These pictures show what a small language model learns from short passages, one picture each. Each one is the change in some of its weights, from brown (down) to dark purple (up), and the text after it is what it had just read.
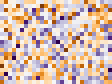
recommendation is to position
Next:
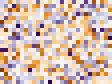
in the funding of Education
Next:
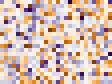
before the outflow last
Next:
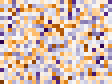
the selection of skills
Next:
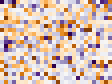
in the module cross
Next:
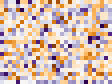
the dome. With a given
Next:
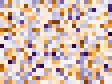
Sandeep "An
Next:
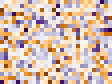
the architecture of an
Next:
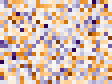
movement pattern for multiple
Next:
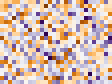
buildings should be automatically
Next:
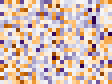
a set of systems sharing common
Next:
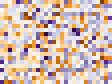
the interaction between the CNT
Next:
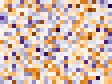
images by extracting features
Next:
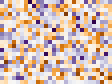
project work We thank Prof.
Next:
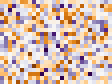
supporting reported results can be availed
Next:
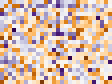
This data can be used to identify
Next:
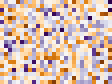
Root Fractures
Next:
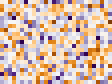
Karahani B 3 4
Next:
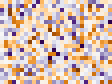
eye and limitation of
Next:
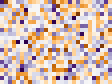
globalization era has led
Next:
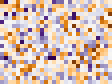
hide in crevices. The
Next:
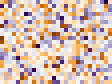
environments, and visualize
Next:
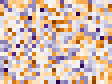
symptoms including
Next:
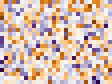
several factors which cause the
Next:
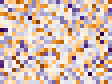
using MSCs to treat
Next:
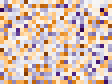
improve efficiency and reach a
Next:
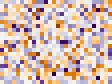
of the double layer
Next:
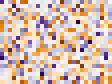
The study concluded that
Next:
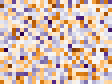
strabismus and convergence
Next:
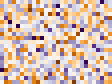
the building blocks of the
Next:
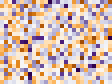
through allowing different possibilities
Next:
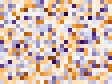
technologies easily engineered and
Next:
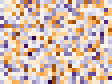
to 50 Hz, the
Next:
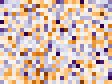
using hold-out validation with
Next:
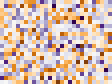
of fungal infections in
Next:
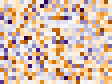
therefore in order to know the
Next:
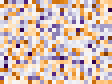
Newman et al.
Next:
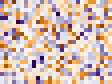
stresses to which the tank
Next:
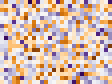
it has many lexical and
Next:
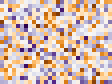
Fact Checking x
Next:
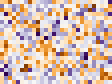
a Latin and Greek
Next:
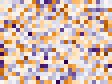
in Nigeria should be
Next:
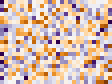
the number of strips, the
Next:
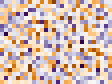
and Group 2 –
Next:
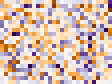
dissipation mechanism can be
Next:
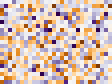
Falcón and
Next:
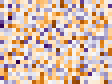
and developing container
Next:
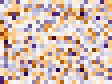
for confirming the
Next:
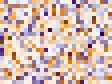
failed to resolve the
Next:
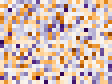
further incorporates a
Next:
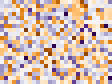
to results, it is necessary to
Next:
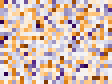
investigate how metallicity
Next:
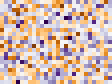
competing financial interests
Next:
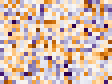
enough freedom in
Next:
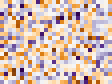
nearby star or from
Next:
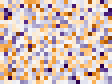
each factor extracted in the
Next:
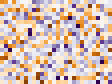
respectively). *In situ*
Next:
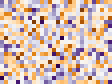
grid around several parts of
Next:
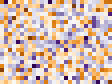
(2022) proposed that knowledge
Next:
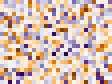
Research and Innovation action
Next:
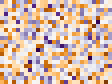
dispersive nine-partial
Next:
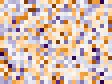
Provide summaries
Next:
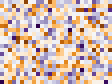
of them were double
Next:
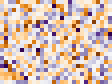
desire to gain a
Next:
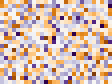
of research performed, and,
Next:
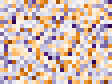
of rice. In each of these
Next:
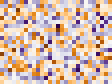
antibiotic treatments,
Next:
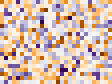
of an exaggerated
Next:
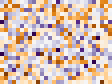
each elementary membrane
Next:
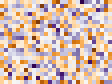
removes tariff on
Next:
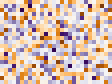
WRITING 1)
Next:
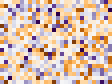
that carries certain risks and
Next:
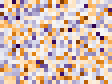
researchers such as [11] present
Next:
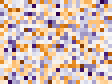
the work of faculty members
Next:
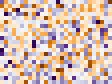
taken at EU
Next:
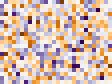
All measurements were approved by
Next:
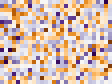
businesses enterprise on this
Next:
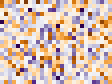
Critical legal
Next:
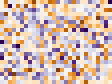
new model integrates agriculture and
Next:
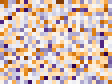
can only be lying with one
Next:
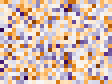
factors gives the corrected
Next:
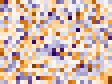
barriers could be
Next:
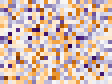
to infrastructure that has
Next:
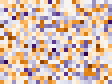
Thai political news
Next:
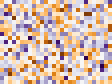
is embedded within the
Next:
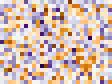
it ceased to exist in
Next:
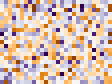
This variety provides a rich
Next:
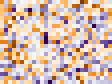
embedding them in
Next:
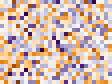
has algorithmic and heuristic
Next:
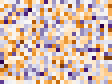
of nodular bacteria.
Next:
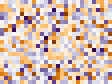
effects [17]. As a result,
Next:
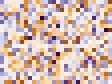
as aluminium and
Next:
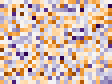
Impact Factor:
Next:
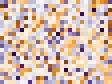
correlates with the size of the
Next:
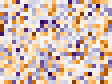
structure or retrieving associated
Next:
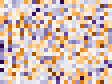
occurs mainly at the surface
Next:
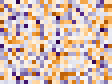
the propellants react
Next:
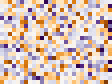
had a weak negative relationship with
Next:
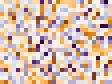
P N _e N
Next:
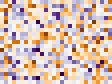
was subsequently decided to
